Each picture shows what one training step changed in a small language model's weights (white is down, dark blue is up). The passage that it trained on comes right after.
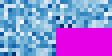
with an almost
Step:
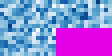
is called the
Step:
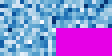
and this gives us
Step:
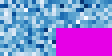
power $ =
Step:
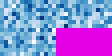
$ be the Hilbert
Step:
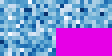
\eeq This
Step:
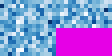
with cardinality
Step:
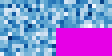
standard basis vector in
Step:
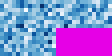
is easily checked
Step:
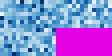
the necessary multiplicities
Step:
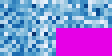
any coverage accuracy
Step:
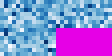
$\eta \in
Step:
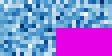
This implies Case 1
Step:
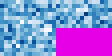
as a subset of
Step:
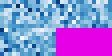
big ring.
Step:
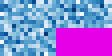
supply (it
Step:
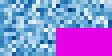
the invariants and their
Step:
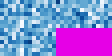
that of the
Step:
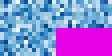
3$ there is
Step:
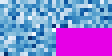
within our context,
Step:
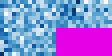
decomposition. The following
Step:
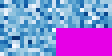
term of the form
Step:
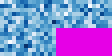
operator has continuous symbol
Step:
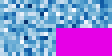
correlation function
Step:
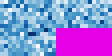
probability $\frac 1
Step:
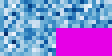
$T \in
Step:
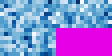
\supset 0.
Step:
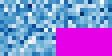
For the converse,
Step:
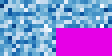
to give a more
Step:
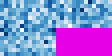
if \beq
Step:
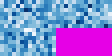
$\Psi$ satisfies
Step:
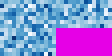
to pass the level
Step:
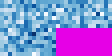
weights in $
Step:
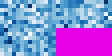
have to preserve
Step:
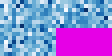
avoid such trivial examples
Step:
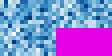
$G$ has
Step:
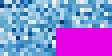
point on the edge
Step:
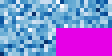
a contradiction since
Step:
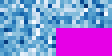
of the covariant
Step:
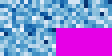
de la \
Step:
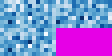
$. Then it is
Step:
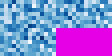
generalize these results
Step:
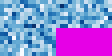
toric manifolds that
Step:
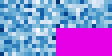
get the following.
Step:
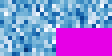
multiplier of
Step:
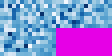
do have:
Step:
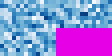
de sorte
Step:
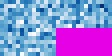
with the left action
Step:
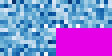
inflation in regions
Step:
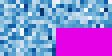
these invariants change under
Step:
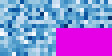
they differ by
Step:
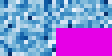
2 n$ is
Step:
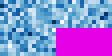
pipes and
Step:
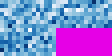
is countable. Consider
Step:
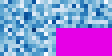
every neighboring
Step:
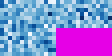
yes}), there
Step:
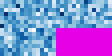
too involved using the
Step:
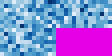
& \int
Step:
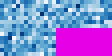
their rich
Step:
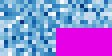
repeatedly apply the
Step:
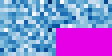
dominated convergence.
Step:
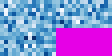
on $M$
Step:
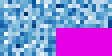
and observational
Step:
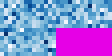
$x \in
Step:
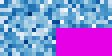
second, and so
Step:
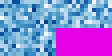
the population mean difference
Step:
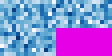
to disturb our
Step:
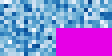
coherent (upper
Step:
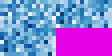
Mathematics Classification:}
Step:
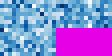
martingale. Using
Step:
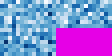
a pattern of other
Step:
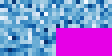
heuristic criteria
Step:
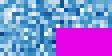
particular in applications on
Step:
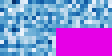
the scalar curvature integral
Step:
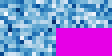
assessment is
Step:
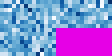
permutation character of
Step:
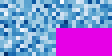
for smooth functions,
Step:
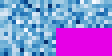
then one may wish
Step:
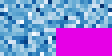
allows for the definition
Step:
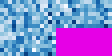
of 227 essentially
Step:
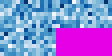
\emptyset$ then
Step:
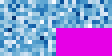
importance of this graph
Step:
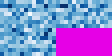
boost estimation accuracy
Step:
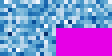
rangs du
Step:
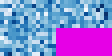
converges in probability to
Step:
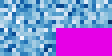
ring, and
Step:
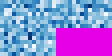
sign ``minus''
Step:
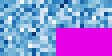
\times u|_{
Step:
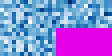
setup, let
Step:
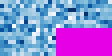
takes the form
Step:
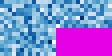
of Fischer
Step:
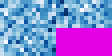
is to show that
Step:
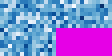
direct calculation of
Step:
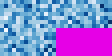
abelian variety,
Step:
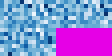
Foundation for
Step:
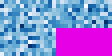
we consider direction
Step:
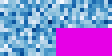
of having dense range
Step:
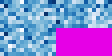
\ replaced by \
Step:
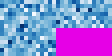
including approximate factorization
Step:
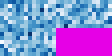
is not even
